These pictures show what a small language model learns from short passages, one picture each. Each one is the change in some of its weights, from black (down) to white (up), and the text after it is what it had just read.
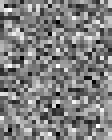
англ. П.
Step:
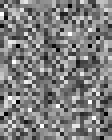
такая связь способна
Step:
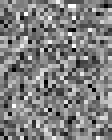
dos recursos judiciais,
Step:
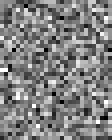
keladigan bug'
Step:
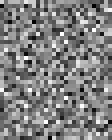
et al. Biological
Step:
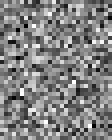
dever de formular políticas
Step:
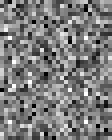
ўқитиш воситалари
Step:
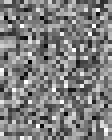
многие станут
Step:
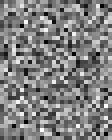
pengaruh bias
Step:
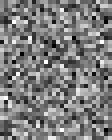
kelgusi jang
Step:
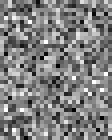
may underrepresentation
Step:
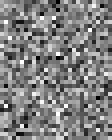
plus, acest drept
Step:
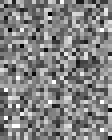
olimlar ijtimoiy muhitning
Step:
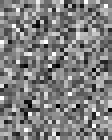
ko'rsatmalar berishga
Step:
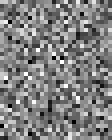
National Park case
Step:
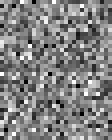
отличаются большей
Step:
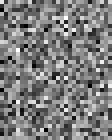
maktablari shu qaror
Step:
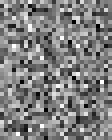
observa, é que o
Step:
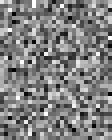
en de FASB
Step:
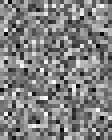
and the need to
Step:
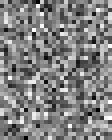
entre pontos de um
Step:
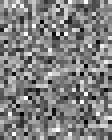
Paulo: Atlas,
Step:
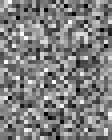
metodu kullanılmıştır.
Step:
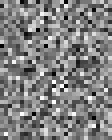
subsistência depende
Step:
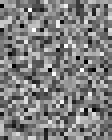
material de apoyo,
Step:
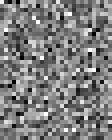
invloed op de
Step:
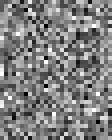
Bolani alohida faoliyat
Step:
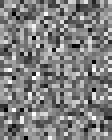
em missões de
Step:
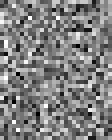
стимулирование поведения
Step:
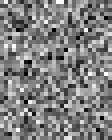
distribution, and reproduction
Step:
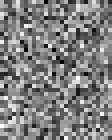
yondashuvning nazariy asoslari
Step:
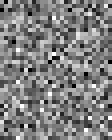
o desenvolvimento motor,
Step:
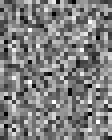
haqiqatda ham
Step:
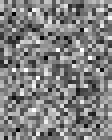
de Phillips
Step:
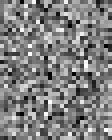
Irene, una forma
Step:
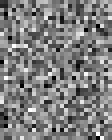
tratamento de sintomas
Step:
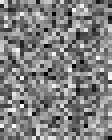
tuzilmasini yaratish
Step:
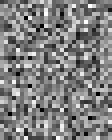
rejalashtirilgan. Ushbu
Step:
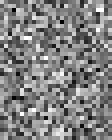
de substâncias de
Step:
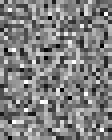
desestructuración de un
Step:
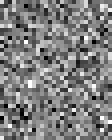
colectividad y no
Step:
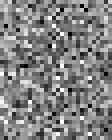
про таке: 1.
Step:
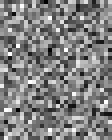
un projet international qui
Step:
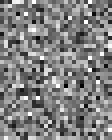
empleo de plantillas
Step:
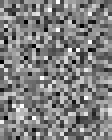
Chin ma'nodagi
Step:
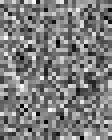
Siam, Dante
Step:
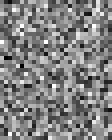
maqbul bo'lgan faoliyat
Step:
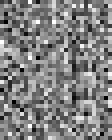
holda shakllantirilishi talab
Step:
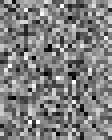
en* - Pacientes
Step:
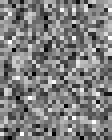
Qur'on va
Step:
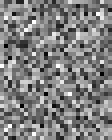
marchés. Le
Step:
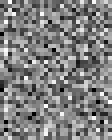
Realização do experimento em
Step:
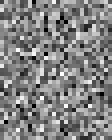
à compressão e
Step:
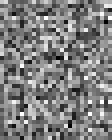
sociales, económicos y
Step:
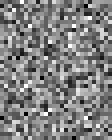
ed esplicito
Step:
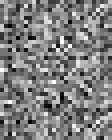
bo učinek
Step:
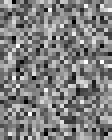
júdá sayız
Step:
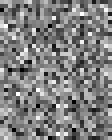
minor* Mill.
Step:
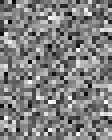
la definizione di
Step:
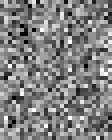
de verbas para poderem
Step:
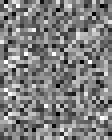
qishloq xo'jalik
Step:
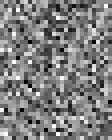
б забезпечувала доступ до
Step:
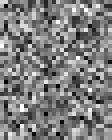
это оксалаты
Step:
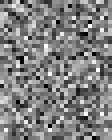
діяльності. Дослідження
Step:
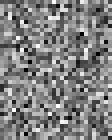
zu untersuchen, wurde
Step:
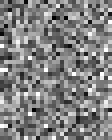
mahkam tutgan holda
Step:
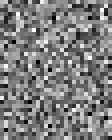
texnologiyalar asosida ta‘lim
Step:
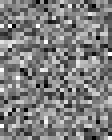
shikastlangan yoki
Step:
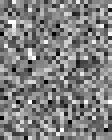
realizados em todas as
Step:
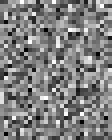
denna föresats
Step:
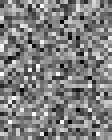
числе национальный парк
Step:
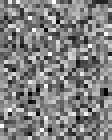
refleksiyasi yoki
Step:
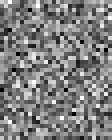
de Tecnologia para
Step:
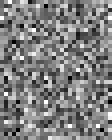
de Ciencias de la
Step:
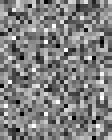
information on the impact
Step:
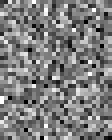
siyosati tijorat
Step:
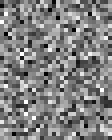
i praznine.
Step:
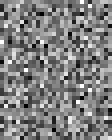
hamda ulardan darslarda foydalanish
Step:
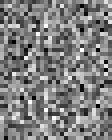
dem edierten Text
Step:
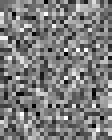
qilishga 2025-yil
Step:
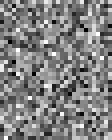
shaxs sifatida o'z
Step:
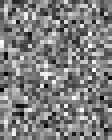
мер, направленных на
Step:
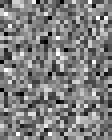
harbiy bazasi 2011 yil
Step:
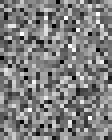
ha sido adecuadamente
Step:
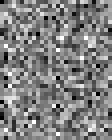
[4]. Основными
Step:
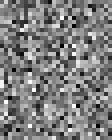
más recientes en el
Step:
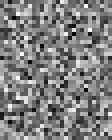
nashr etilgan,
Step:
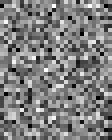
mayor impacto y prestigio
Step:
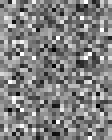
Год Объем
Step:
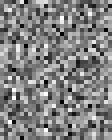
excessivo para evitar
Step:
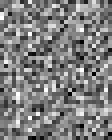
biri o'ziga xos
